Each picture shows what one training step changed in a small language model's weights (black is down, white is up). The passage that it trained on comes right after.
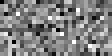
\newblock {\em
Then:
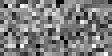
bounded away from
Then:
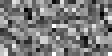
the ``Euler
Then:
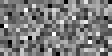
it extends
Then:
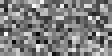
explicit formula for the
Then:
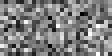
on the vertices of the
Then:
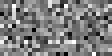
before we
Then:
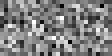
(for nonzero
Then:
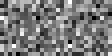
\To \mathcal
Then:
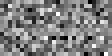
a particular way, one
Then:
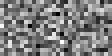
do not follow a similar
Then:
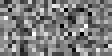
is an isomorphism of
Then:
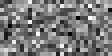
one given above then
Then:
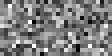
certain number of
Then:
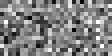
$\Delta \subset
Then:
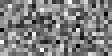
mate & max.
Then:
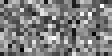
complex zero set of
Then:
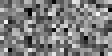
the symmetry induced
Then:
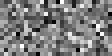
resolvent set
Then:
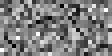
we say that the
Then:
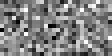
essential. I
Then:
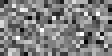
equation can be reduced
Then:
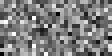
any arc $I
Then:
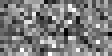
set of all complex
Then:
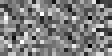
hence derive the
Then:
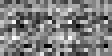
of its image
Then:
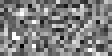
choice of the
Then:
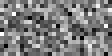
$w$ has at
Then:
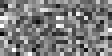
g, \tilde
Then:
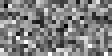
have studied
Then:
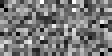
computed via
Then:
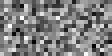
Necessary conditions
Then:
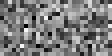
distinct because the
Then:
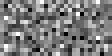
or (d)
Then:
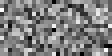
the following infinite
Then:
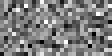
plant in the
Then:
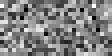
us that \[
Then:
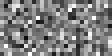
this is the case of
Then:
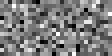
Here $m$
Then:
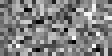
there exist constants
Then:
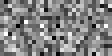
is threshold
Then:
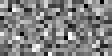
size, all of
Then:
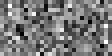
crossings of
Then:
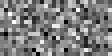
the terms which depend on
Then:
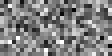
will develop to
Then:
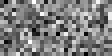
trajectories to
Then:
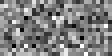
course this is
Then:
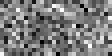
have two cases
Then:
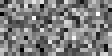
family that satisfies the
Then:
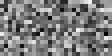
as a disjoint
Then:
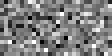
in addition, that
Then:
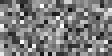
Mark S.;
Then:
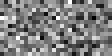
\ge 2$ and
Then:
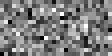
the right-hand
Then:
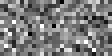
constant associated to this
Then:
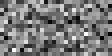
relation into the
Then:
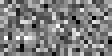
algebraically closed field
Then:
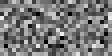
In this section, we
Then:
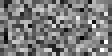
and for a proof in
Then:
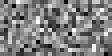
concordant to
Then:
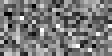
system is highly
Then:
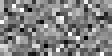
means that we
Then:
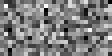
the central finite
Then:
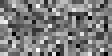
pursue the
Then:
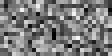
where $\widetilde{\sigma
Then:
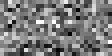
of combustion
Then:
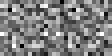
order, they are
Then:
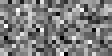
namely it
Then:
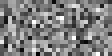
(the boundary of
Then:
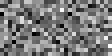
any proper morphism
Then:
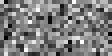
eigenvalues then
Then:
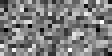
for population
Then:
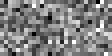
examined the
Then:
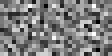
Since the paths
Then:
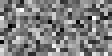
start with Section 3
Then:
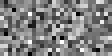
\\ Note that:
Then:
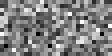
bound $B$.
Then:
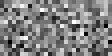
pass right function
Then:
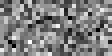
we may assume that
